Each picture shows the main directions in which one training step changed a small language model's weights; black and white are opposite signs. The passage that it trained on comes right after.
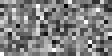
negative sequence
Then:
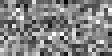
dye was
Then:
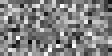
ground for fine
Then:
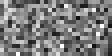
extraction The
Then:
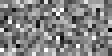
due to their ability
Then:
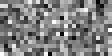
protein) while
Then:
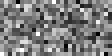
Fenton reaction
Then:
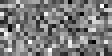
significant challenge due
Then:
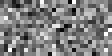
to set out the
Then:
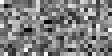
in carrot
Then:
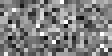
shown in Fig.
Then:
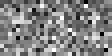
for Learning
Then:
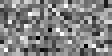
onto the direction
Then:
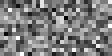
to regain part of
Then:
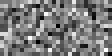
drilling and
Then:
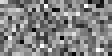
utility managers
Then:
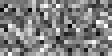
lesion of the
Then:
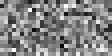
size of $32
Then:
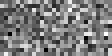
social strata and
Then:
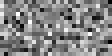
Mean ±
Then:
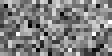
of the beacons
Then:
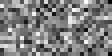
the two groups. There
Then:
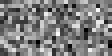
clinic of
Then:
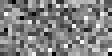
project manager for
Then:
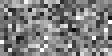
is that the micro
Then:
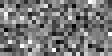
of new cases that were
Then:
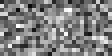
not provide much
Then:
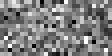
to shading and
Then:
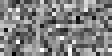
an annealing
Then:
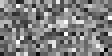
Models Type
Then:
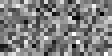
the x-y
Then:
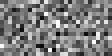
composite plate
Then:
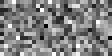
adopt if the
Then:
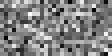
on the type of
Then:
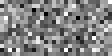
behaviour in the
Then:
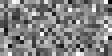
a secondary analysis
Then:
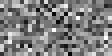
the behavior problems
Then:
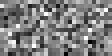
educational material,
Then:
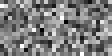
incorporated into
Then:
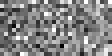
methods such as direct field
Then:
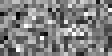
on their sections
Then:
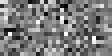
health problems.
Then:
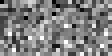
thought regarding
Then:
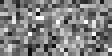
when the two meet
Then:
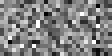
statistics of the results
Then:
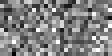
quality elements of the
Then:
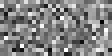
of the members of
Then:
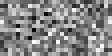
edge, this
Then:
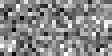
of temperature shows changes in
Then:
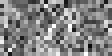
developing the case
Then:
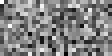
western plains
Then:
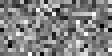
the surface of the
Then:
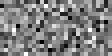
all individuals included
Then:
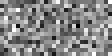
characterization of the main
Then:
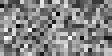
be accountable for
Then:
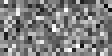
and ITTF
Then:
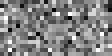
involved in these
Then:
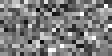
the example below
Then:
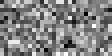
by utilizing various
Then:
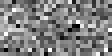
interest. Statement
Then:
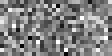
can reduce the
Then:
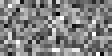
be a crucial
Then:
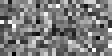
folding wing
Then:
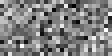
receiver which the
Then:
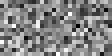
basins with a low
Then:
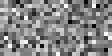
how themes and
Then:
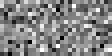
of Medical
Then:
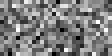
in any of the
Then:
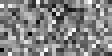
form the basis for
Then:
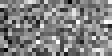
among participants with the
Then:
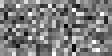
of light can be
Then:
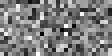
area. At the
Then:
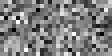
pilot programme
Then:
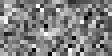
insert the
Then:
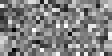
management, and power
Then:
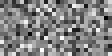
the Foot
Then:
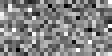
and cause significant
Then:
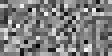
problems without understanding
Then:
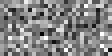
is shown in Fig.
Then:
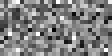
a new category
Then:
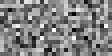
with so far
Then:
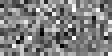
the ring generated
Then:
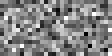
distributions of
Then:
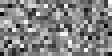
Sheet (to
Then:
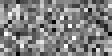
coffee is not
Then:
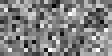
density following the
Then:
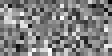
Smit and
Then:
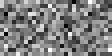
of alternative,
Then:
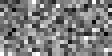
form, change, and
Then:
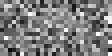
I am receiving
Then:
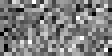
This indicates that
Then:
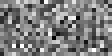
where RS data can
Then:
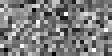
findings of the research that
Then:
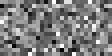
food web structure
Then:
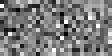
field experts.
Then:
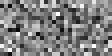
be employed in
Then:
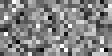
After root
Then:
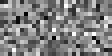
- a central
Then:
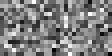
Figure 1, both of
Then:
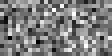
environments are
